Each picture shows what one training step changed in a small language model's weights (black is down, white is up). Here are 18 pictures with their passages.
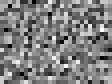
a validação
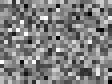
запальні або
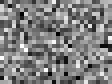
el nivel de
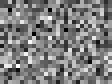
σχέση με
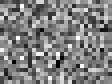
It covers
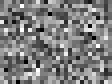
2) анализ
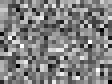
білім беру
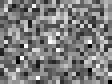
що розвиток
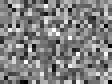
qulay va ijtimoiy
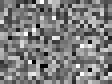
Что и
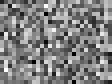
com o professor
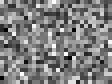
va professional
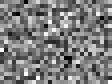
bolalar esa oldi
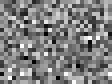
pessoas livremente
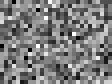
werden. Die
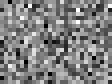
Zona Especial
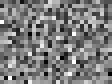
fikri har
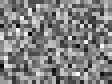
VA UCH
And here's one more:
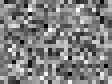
visiteurs et
